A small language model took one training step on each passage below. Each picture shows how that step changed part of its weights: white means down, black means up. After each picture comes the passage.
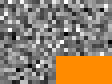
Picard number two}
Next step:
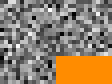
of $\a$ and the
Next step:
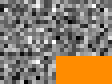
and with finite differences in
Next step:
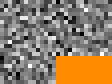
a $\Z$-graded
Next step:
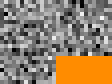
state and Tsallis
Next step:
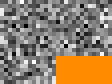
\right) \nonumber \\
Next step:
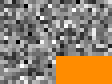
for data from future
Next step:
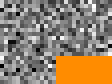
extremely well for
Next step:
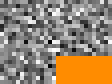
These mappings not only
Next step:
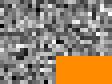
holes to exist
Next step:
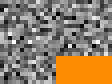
and the occupied
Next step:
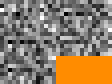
was then washed with
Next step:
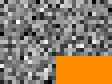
the {\em transitive}
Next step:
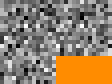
which to revealed
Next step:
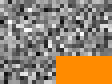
the alignment of the
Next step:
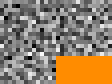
the term involving the
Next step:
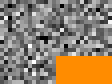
problem of variable selection
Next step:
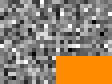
minute Cms -
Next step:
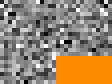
spread. With
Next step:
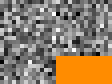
required to grate
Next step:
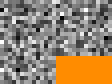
be an assignment of
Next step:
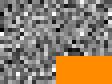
regarding remote
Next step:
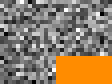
farming of
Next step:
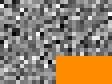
output calculation. The
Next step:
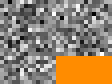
\times n}$. Thus
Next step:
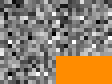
configuration is
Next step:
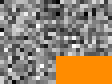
Berasia 78
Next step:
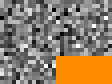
confrontations, and
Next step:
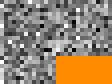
Fig. 3. Noise
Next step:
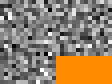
from the netlist and
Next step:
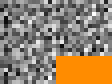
determine the observed
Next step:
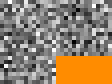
is only geometrical
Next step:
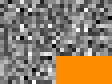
discussion of solutions, since
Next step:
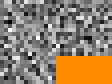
the projection of the
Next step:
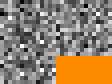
assertion then follows from
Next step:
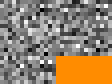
repository to
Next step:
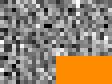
Throughout this
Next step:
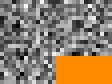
counting argument shows
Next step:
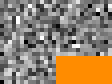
Thapa et al.
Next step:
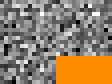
the axial distance
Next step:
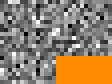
bag 1.yes
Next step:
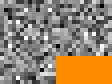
of possibilities
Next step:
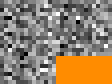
lists the bound for each
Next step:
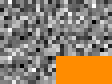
the second equality we have
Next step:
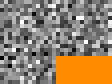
may be valuable in
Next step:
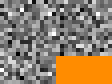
the distribution of aid,
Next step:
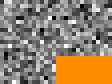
\ref{main} follows
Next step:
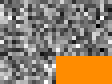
Compd. no.
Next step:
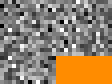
effective open area
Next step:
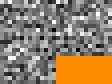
density matrix and classical
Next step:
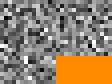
the space $\mathcal{F
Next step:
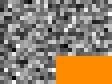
calculate the integral
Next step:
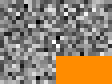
and to protect the
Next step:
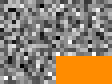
D_n$ is in
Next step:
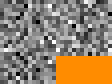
wish to prove that
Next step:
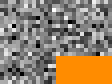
The manipulator
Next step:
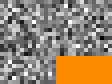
explore a wide
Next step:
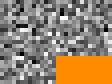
\gam-ray line
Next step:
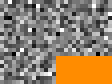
independent proof, in a
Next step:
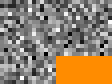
In literature, data
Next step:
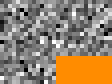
A_{\mu }\rightarrow
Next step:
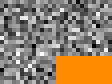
the effect of the
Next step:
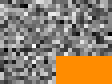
of capturing a
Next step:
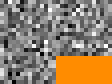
seconds near
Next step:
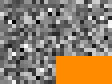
of this locality is the
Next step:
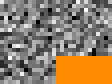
vertical lines represent
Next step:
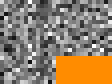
to intersection parameters that have
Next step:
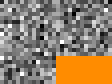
previously assigned.
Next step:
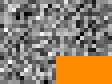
freezing a
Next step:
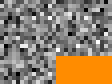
the thickness of the
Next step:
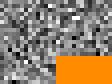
message that they had
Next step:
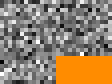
to build computing
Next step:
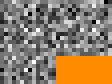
and offer additional
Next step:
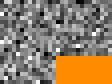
odd or an even
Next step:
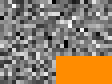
and beneficence
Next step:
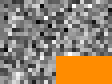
Banach space contains
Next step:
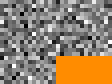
to the origin of the
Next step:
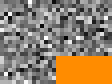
the incident one
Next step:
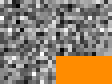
graph partition involves
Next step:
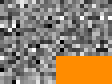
vitro*) were
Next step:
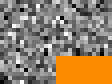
exists a commutative
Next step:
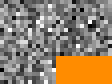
insect's sound to
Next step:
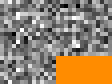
lines and continuum properties
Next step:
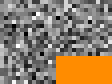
crucial role
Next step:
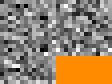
This can be dune
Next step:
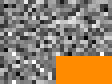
of the velocity
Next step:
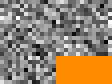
not occur. It has
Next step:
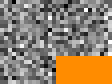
function in quantum
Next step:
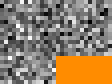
of quadbin
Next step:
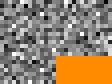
positive factor, $\lambda
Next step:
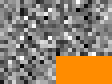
\lambda,\mu )$
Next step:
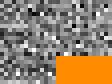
entries are
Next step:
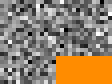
on $R \cap
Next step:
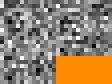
what *kind*
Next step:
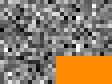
defects relies only
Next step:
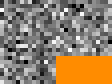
membrane staining
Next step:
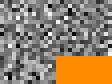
lamp. To cope
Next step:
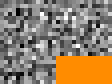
Planned system
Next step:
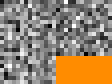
are explicitly
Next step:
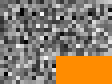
highlighted by the
